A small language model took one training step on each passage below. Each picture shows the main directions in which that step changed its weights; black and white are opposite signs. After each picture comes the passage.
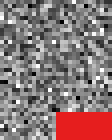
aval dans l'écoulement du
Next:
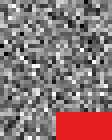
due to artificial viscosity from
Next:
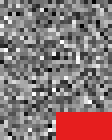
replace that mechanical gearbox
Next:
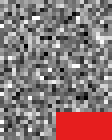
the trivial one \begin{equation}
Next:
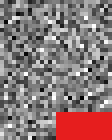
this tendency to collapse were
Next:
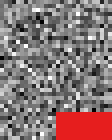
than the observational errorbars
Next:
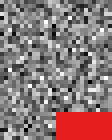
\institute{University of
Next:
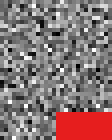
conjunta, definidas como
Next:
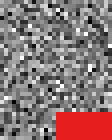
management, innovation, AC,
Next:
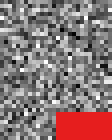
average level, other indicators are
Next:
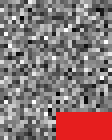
system of the form \begin{equation}
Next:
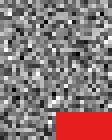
any argument in favour of a
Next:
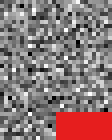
collection and analysis of literature
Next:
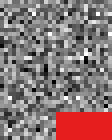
entirely novel schemes
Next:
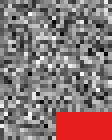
aniqlashda asosiy tayanch
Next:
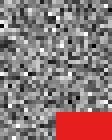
a quarter note A4 in the
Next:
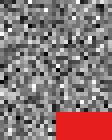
been presented. This model is based upon the
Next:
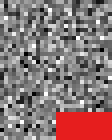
shows the magnetic energy spectra for both
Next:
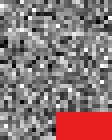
le parti interessate hanno
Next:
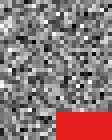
defined by onset of disease
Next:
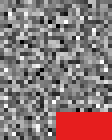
the chiral crossover transition
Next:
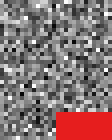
remove the frustration among the
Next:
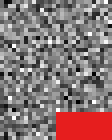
manbalari“, T.,
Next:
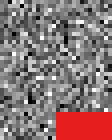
de administratie Door
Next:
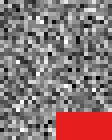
Guruprasad, B.V.
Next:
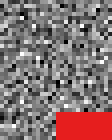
unpredictable income from
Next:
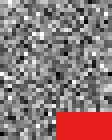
и качественно,
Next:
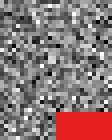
Tragfähigkeit des
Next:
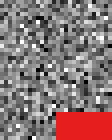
For this, we have decided to choose
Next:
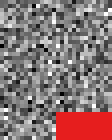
and Si Wang and Xinyuan
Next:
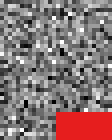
Five rice genotypes
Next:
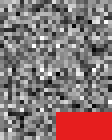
to confirm the accurate
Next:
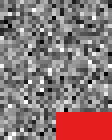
areas have two main strategies at their
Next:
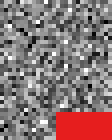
were reweighted from an initial model
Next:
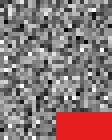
electron gas in a high magnetic
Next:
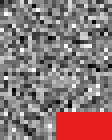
as the nearest cluster to the
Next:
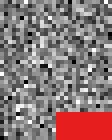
\end{align} In agreement with our
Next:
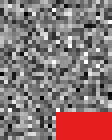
gyration radius $R_g$ of
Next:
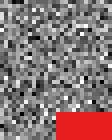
features from the handwriting
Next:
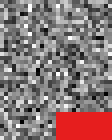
to be dissoluble in a
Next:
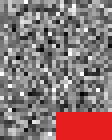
token similar to GKMP but
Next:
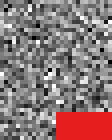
between the water and “*any kind
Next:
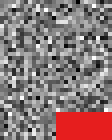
$N$ has to be very large,
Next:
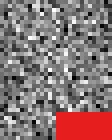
A 1000mg ferrinject was
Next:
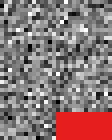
\\ \hline \hline 1 &
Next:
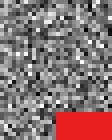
continúa en el paso
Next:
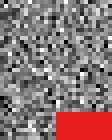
литературы можно
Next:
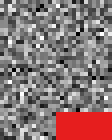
Death in California.
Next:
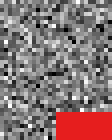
vigorously to enable the complete
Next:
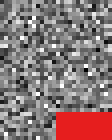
for the origin of structure in the
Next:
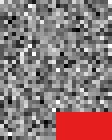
tout ce qui, comme dans
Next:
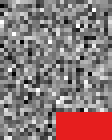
other colleagues from COIP and
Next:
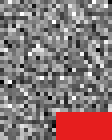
stable solutions. One stable solution
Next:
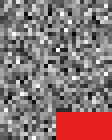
we find $C(k) \sim
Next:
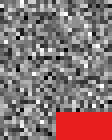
discusses the way SaaMS
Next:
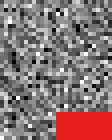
forecasting approaches. In
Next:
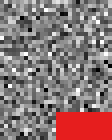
the transition state. This view can be
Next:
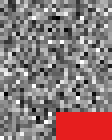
сфере искусственного
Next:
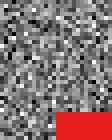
установлено, что
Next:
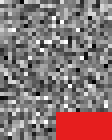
increases steadily, and at a lower
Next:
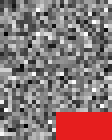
in the strength of exchange
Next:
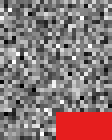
del Pino, Investigation,
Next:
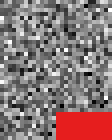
of the imaginary fixed point.
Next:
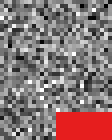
Middle Level - this level of
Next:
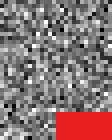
Article 4 also indicates that MS
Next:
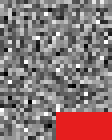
each Higgs vacuum at
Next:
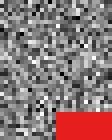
yechishga olgan bilimlarini
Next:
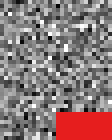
Environmental Protection Law,
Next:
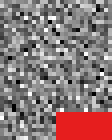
commandement n'a pas été
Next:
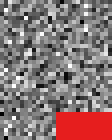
topological Anderson insulating
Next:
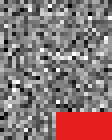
1: Push Pull; 2:
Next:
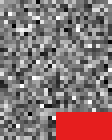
for complex sentence structures.
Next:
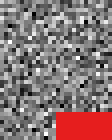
could shed light on the role of
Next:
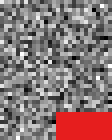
that the gauge invariance
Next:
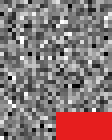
semântica, no qual as
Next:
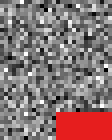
or people that have written on
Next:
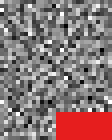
\xco, and thus we cannot
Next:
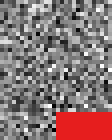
probability distribution of these parameters. But
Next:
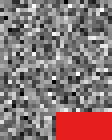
Additionally, we were unable to find
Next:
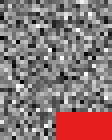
parameters measured. Based on the findings of
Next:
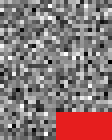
recognition, estimating the
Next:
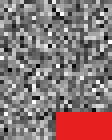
particle. Now, the energy dependent
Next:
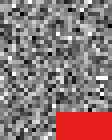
can be successfully managed with
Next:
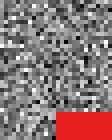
kebenaran ilmiah
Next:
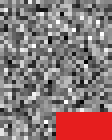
staining process was carried out with
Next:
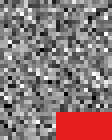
decline, besides absent
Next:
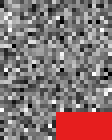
b.) fani bo`yicha
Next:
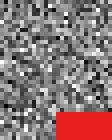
Ayurveda, emphasized the
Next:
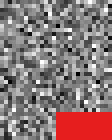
teachers' motivation has
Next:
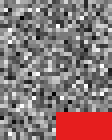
bypass Prompt Guard 2 while
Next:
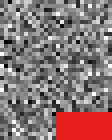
fraksiyasi rahbari
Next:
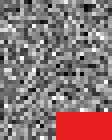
cross section library is
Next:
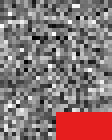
}quanta generation rates
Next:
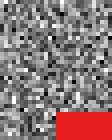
a single crystal type Ib
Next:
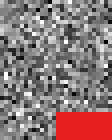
or an electronic circuit. A
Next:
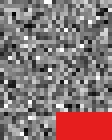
різниця між
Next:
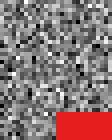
is scaled up, the flow profile
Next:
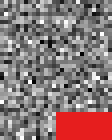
produced an inhibition halo
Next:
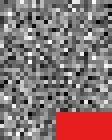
parent sample constructed this
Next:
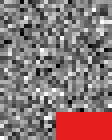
publications, the more likely the
